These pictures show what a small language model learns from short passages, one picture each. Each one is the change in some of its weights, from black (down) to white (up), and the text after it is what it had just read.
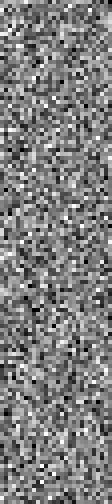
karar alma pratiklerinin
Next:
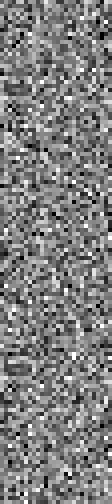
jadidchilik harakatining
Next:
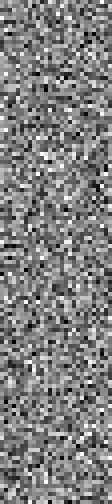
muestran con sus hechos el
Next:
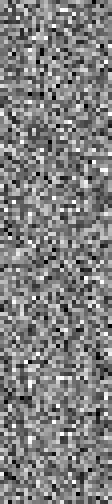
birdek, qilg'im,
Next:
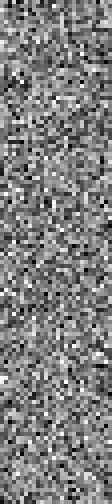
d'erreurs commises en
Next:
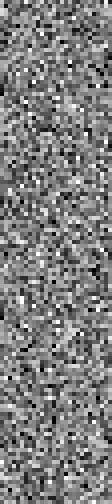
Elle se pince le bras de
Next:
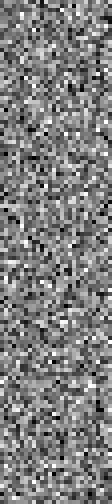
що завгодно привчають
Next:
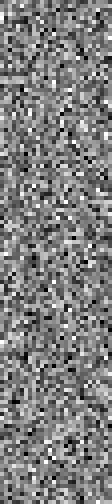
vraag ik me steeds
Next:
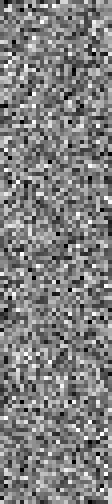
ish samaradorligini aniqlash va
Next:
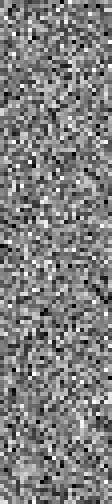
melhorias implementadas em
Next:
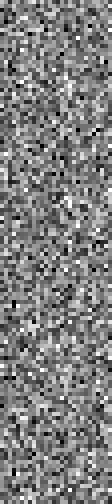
окремі основні символи,
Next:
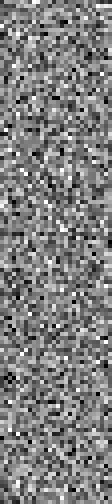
a fost co-finanțat de
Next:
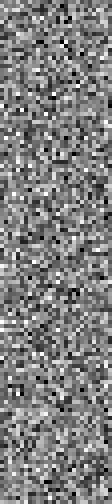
esa premisa, dos son las
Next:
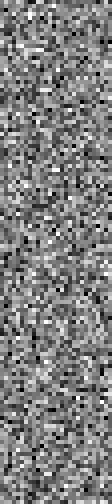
birga keladigan yoki nutq
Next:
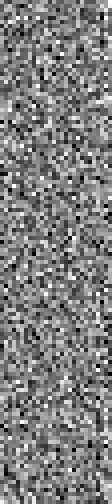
4. Taʼlim dasturlari va
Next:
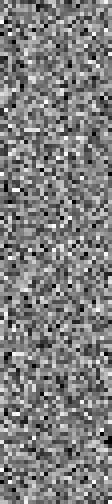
yondashishni nazarda
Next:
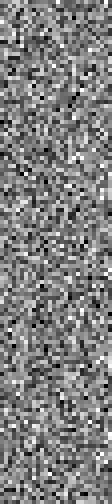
reklamalarda esa “biz”,
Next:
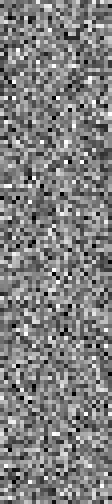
in der Landschaft. Über
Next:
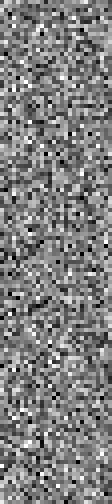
University of Edinburgh
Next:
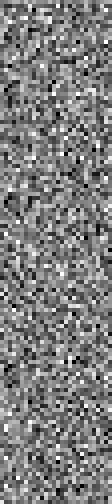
TECHNIQUES IN
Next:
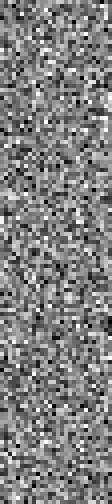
va jismoniy tayyorgarlik
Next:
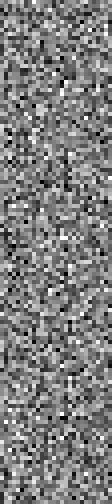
tárbiyası ushın
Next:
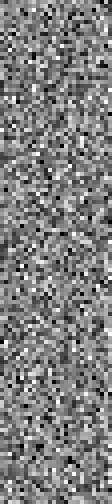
la Educación para la Salud,
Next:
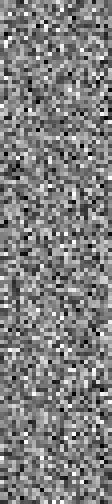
modernos no Norte e no
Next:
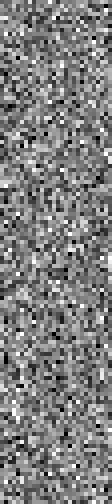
2. Opening of the Polish
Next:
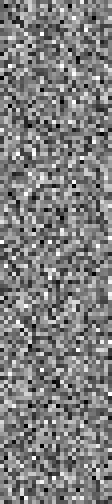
Історії, пов'язані
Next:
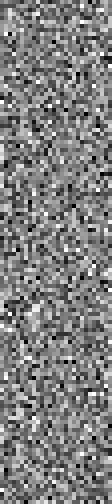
6 horas dependiendo de
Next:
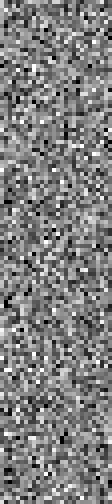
2023. “Meio século
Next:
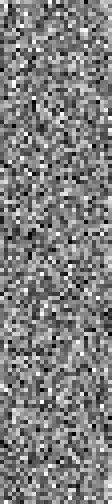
Matriz, que abrange
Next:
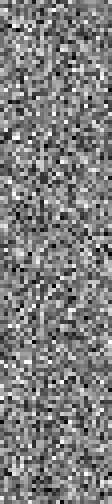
təhsili daha
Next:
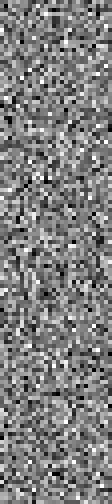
культуры при оптимальной
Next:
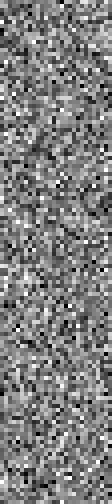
cangkir dan piring.
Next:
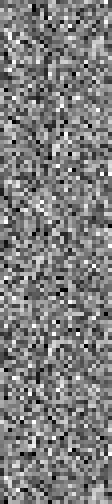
plaine côtière, à la
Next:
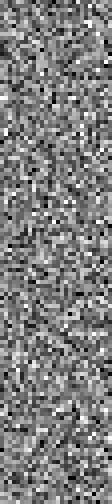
Amalga oshirilayotgan
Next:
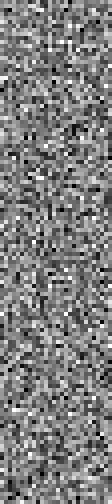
xo'jaligi muomalasidan
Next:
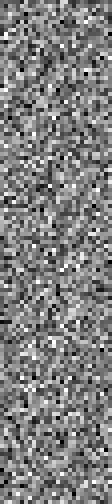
включеності. Тематика
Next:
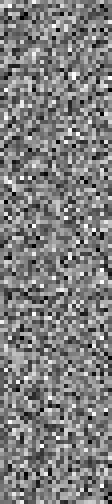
rezidenti bo'lgan yuridik
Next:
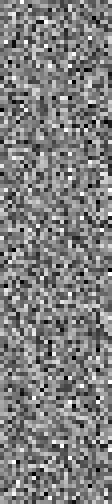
dasturiy ta'minot va
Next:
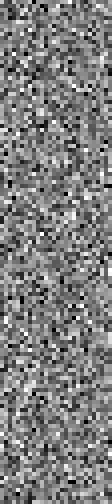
bijzonder toonde hij
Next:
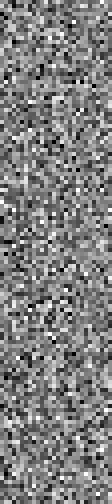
topshirig‘ida javob
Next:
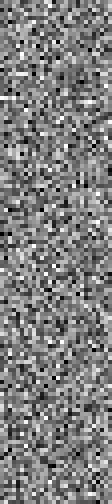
al empresario y al trabajador el
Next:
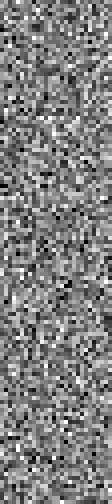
bilan aytganda, maktabgacha
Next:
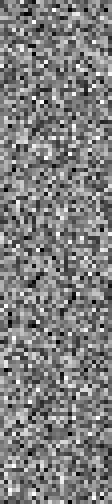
analizó a través de la
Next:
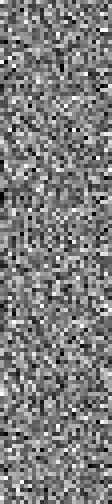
báseles dado tan mal
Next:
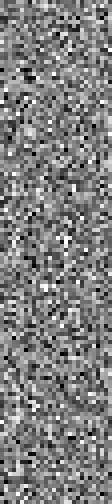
percepção que têm de si e de
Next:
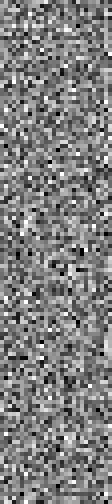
Dizilerinin Türkçe
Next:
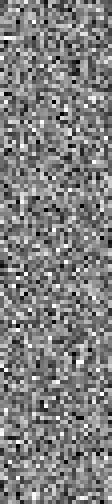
dos revestimentos. Fonte:
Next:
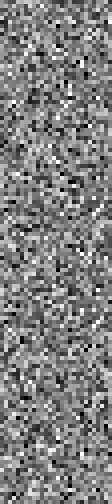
proletariado não possui o
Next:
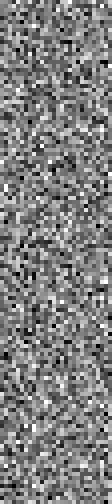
kualitas pembelajaran 38
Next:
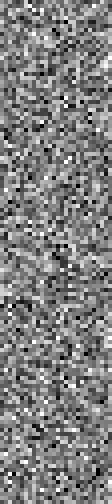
Esta obra pictórica
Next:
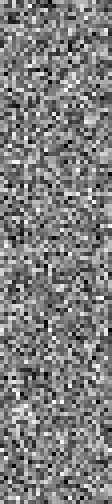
den gesellschaftlichen
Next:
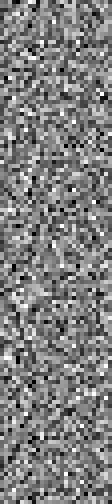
ўрнини аниқлашга,
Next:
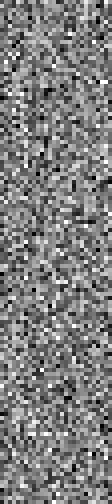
kamchiliklar, asarning
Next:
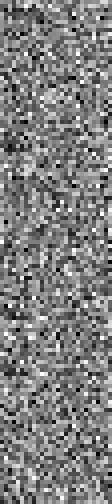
Tamayo JA y Orozco
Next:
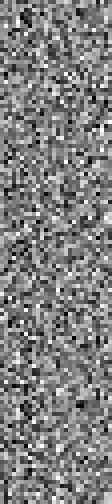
crisis de la verdad y de la
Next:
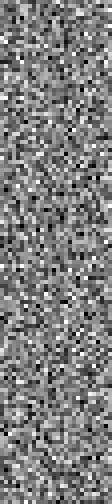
las necesidades específicas de una
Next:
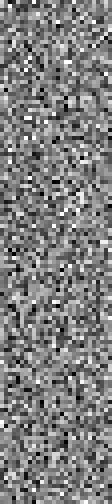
взрослого населения,
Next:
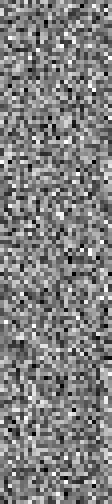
Оптична когерентна
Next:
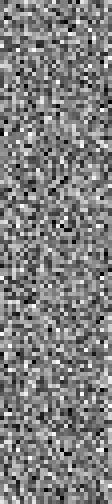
turizmni rivojlantirishga e‘tibor
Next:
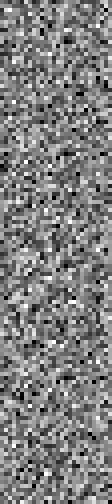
белгиланган тўлов
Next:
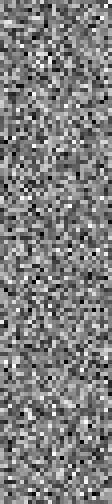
variables de décentralisation
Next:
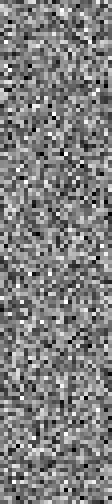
norma può essere
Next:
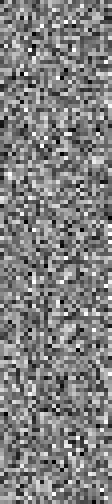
planta. El volumen inicial de
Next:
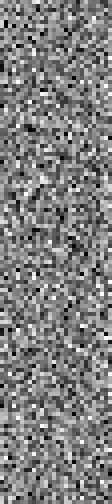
КУЛЬТУРЫ В
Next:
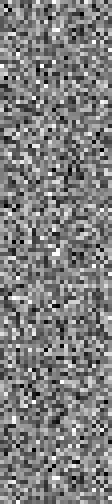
який можливо застосувати в
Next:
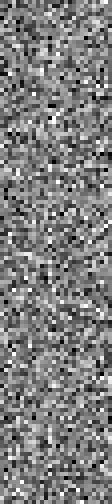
tanlash qobiliyati.
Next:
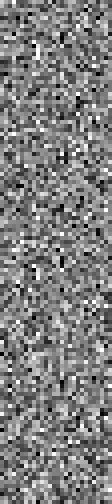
interaction, engagement,
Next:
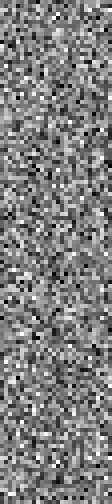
law by applying to: –
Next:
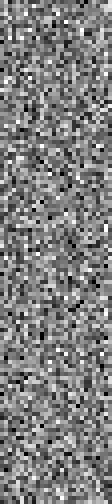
kirgan ertak janrining
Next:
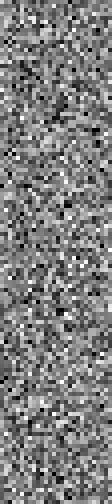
диаметр которого
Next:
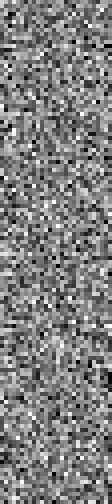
bormoqda. Zamonaviy pedagog
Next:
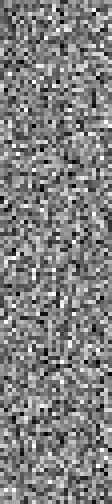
с северо-востока на
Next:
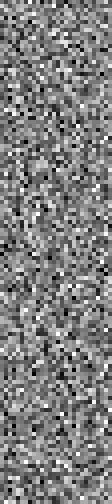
7**, se evidencia que los
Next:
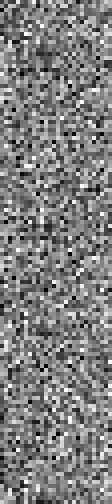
proses produksi, yang pada
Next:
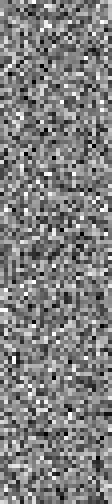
ярим букилган ҳолатда
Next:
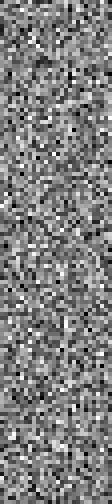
el día a día y al final
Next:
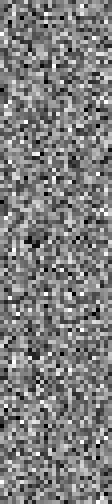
l'informatisation sur la
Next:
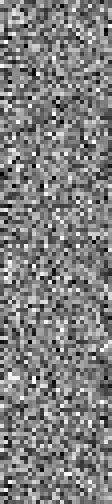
însuși mai multă
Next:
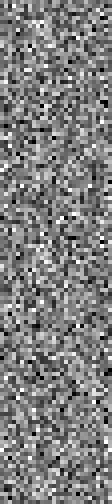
de divergences des intérêts
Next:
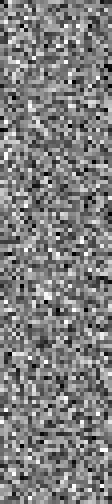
yuritishdan avval soliq
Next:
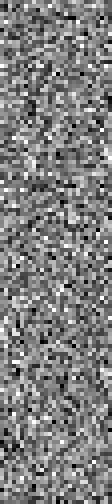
pedagogikaning dolzarb va
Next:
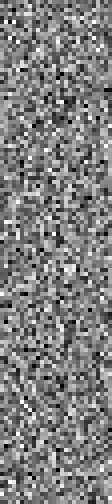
Diode", um dispositivo
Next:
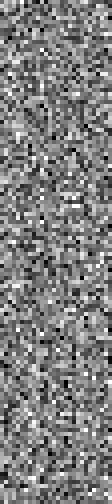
hujayra shirasida
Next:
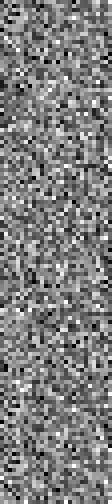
Tariflar. Tariflar
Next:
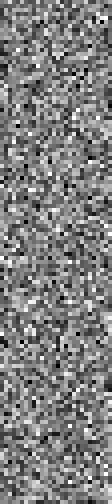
materiallari bilan laboratoriyada va
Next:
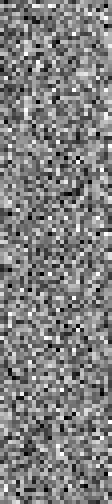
Marketing Association define
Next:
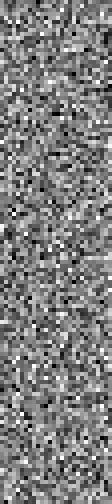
of Moscovia before
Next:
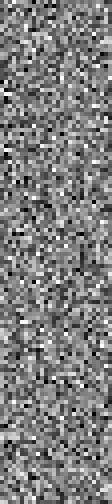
legal improvements are
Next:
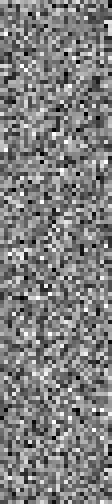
data pada websitenya.
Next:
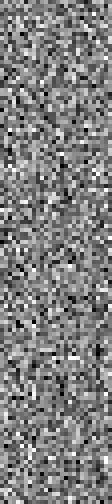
табобати, арик ва
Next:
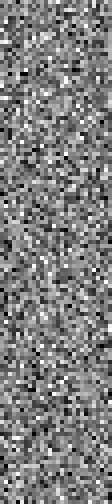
pensil, kertas karton,
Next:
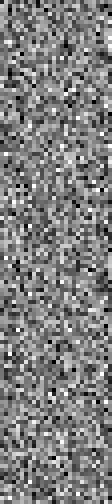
in DSJ No. 104. To
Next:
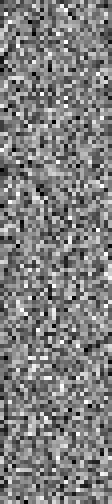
el patrimonio y la producción
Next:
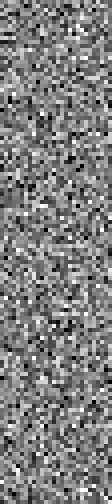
proyeksiyon chizmalarni
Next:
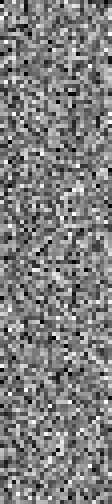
*Sustainability*. 2021.
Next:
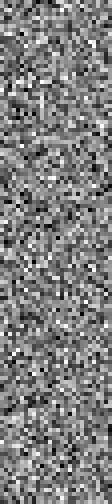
der kredietgevers op.
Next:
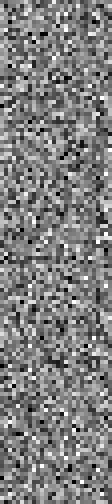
учитывать в процессе
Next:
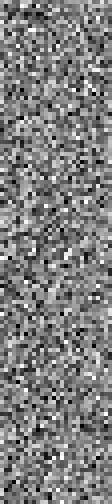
bepaalde onderzoeks-
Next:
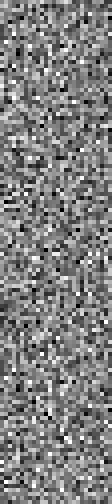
poderia prevalecer em uma empresa
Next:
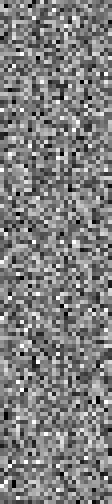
en ello una forma de control y
